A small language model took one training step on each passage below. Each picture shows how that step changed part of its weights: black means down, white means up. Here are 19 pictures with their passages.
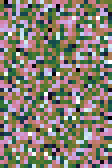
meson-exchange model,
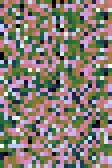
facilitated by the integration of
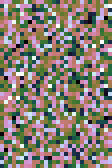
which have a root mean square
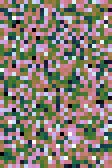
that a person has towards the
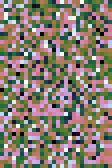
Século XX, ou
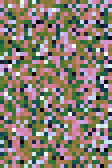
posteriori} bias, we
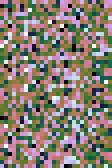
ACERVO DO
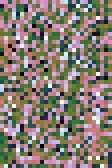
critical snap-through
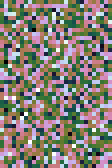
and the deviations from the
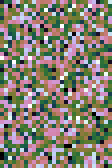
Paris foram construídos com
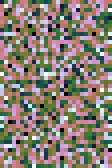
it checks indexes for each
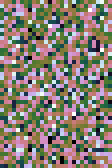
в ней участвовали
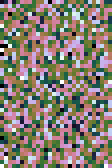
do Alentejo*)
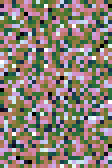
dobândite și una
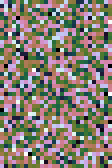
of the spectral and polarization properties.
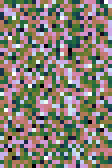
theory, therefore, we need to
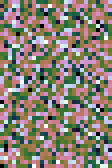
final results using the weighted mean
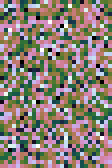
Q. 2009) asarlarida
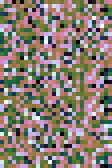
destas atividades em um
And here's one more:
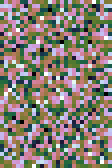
this enrichment in
